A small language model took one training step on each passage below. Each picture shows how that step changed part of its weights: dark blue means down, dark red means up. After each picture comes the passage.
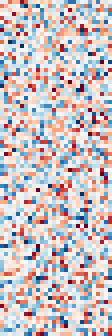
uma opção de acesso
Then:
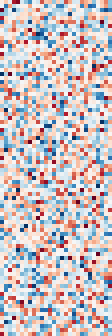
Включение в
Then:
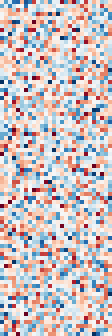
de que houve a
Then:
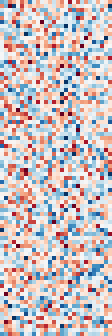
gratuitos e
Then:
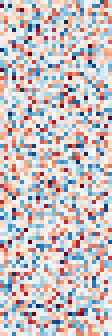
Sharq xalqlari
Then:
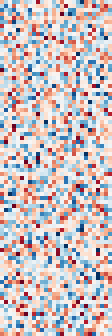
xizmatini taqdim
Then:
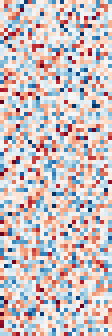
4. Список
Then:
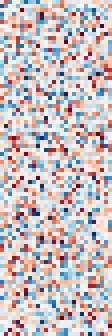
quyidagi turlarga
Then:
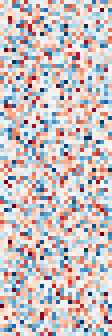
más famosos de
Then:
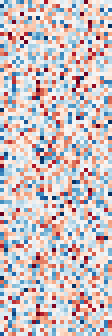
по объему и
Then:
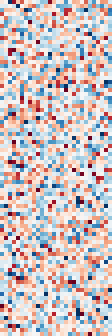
a semblé plus
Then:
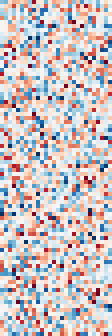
l'urbanisation se
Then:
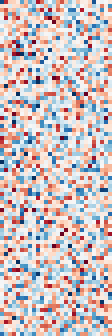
Bola ongida ota
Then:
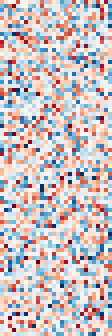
și aspectele
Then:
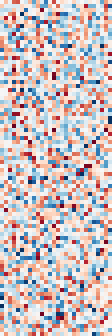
zarba bo‘lgan va
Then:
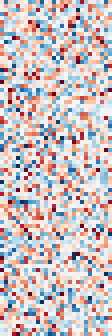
oladi. Duolingo
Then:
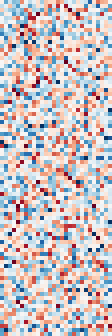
tierras de cultivo, el
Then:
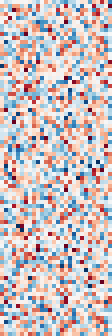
व संप
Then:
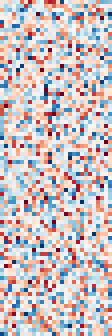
A., Werner, C.
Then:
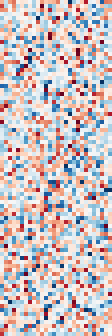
Ausgabe, O.
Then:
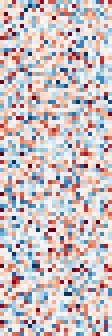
outra entidade
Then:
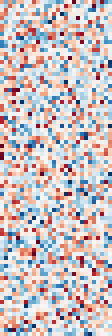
2. Los principios
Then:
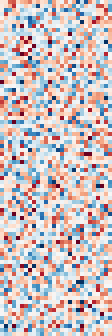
op een ander over te
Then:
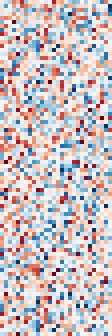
T0 (sin control)
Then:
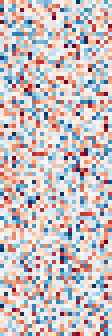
group: Shmatko
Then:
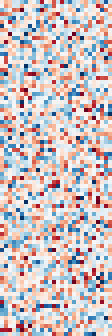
من اي دعم
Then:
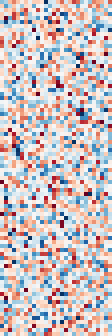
de serviços no
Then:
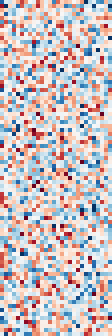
según su parecer es
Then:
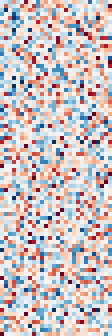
может действовать
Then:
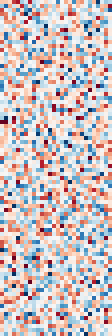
B. & Lietz,
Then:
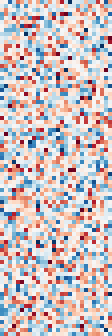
mulheres em todo o
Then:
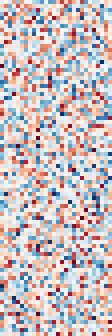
qilishda innovatsion
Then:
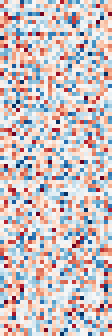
kompleks xossalarga
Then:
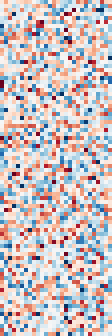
transformations ont été
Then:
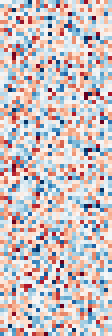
desarrollado por el
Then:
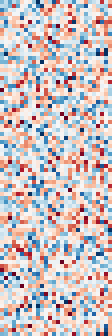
del tribunal en el
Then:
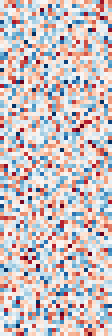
menos plusvalor que en
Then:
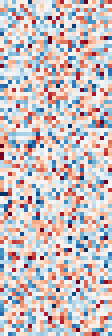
2. Leinger D.
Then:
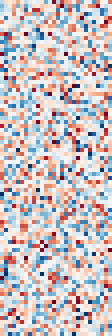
(дата обращения:
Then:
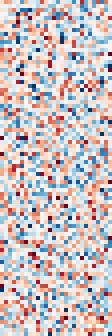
olarak yazılan,
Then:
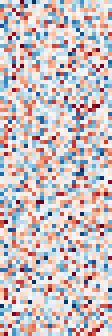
do esquecimento e
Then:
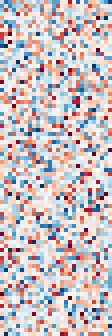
asosiy farqlardan
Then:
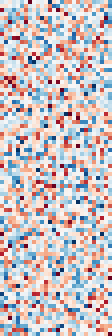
Beden Eğitimi ve
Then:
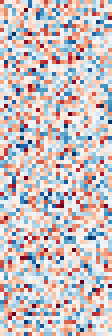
Diversidad Autonomía
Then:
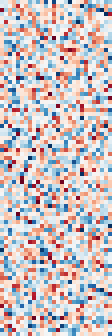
постлар жуда кам
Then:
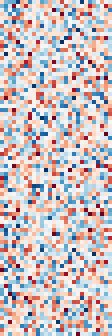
faoliyatini davlat
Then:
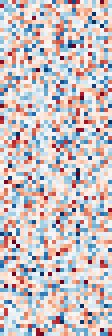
Vooral na de
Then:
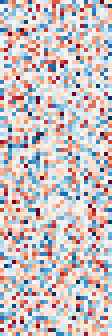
laporan kepada
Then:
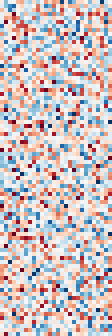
два стандарта:
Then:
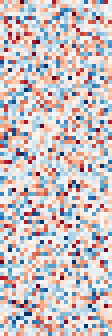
global talab kamida
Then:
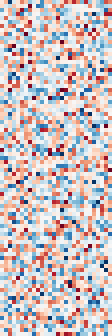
mablag'lari va
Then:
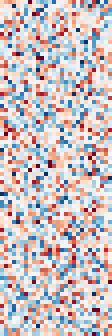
kunda dolzarb
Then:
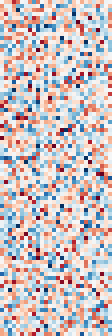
justificativa e o
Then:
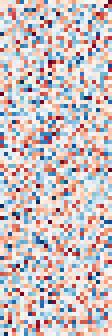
filtrlanishning shu
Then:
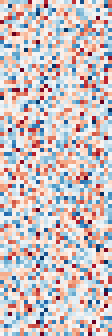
qo'llanish sohalari
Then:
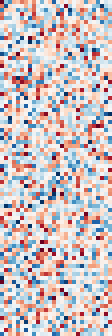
в творчестве
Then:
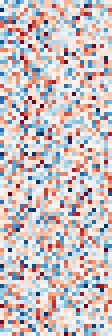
alohida o'rin
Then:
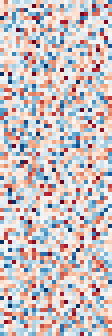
على عمليات
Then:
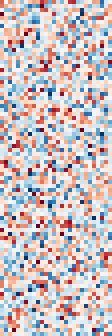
n Ort. S F p
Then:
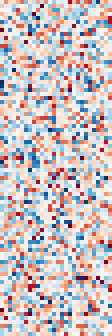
sin consumir energía
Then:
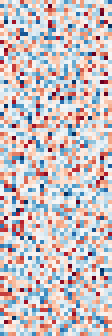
nombres de los dos
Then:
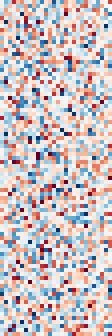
het balans- en
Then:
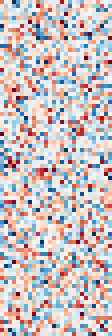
asociado a factores
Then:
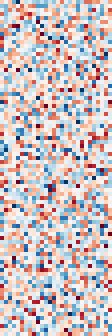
axborot texnologiyalari
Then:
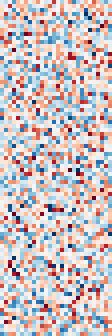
with complex resistance to
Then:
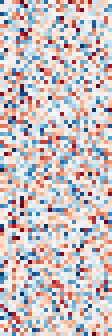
de promover a
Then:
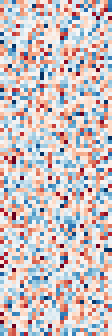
sus líneas de
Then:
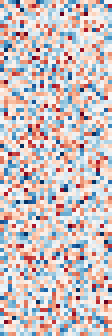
is emphasized that
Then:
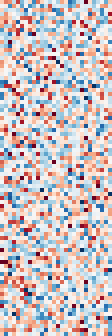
validación de contenido por
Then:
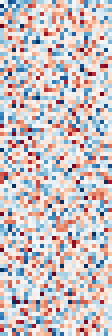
və konsulluqlar
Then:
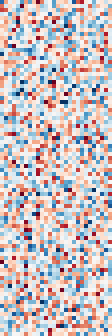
XVII comunicarea
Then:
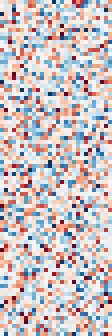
holda kasbga
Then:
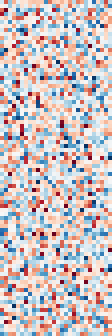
determinado dice:
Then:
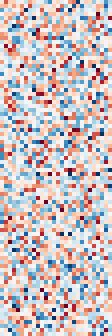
bu internet orqali
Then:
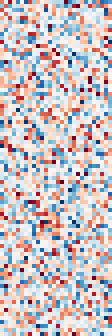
образования, имел не
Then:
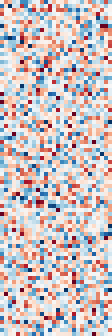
bo'lgan dastgox
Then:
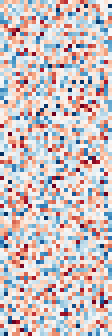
noktasındaki bu
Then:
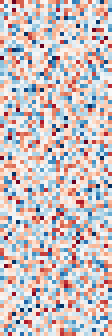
věci, pokud
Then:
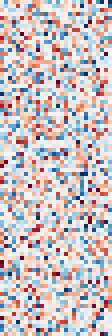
değil aynı
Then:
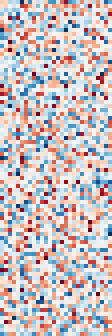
esa sudyalar
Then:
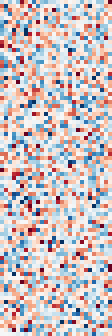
dirme aixó,
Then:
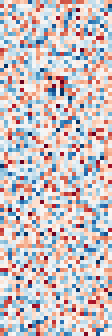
Eastern Galicia and
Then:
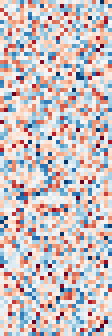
deb topildi.
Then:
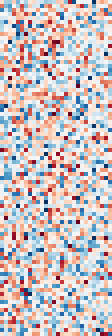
de Smalcald,
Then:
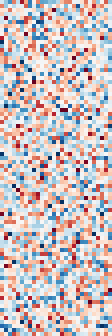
válido El fin
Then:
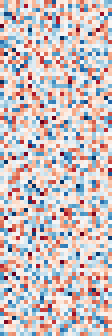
program tersebut.
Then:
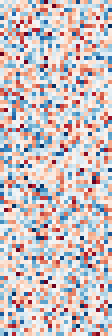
терапии в
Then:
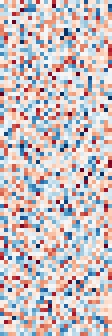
article aims to
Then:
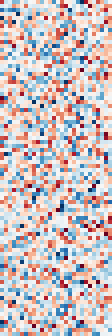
o‘yini nafaqat
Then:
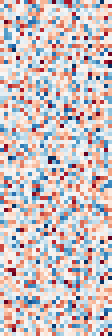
Alt Kategori
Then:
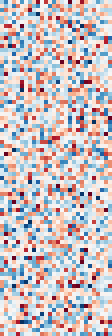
în organizație dar mai
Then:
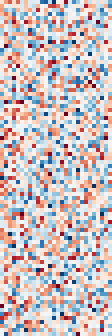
nazariy qarashlar
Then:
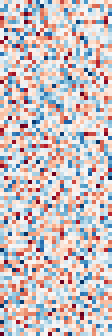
области питания.
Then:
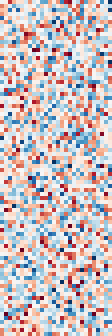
sind und kaum an die
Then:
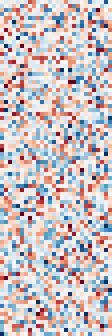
Часть I.
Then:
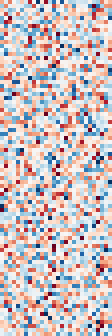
WOMEN WITH
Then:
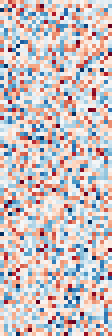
un problema transversal:
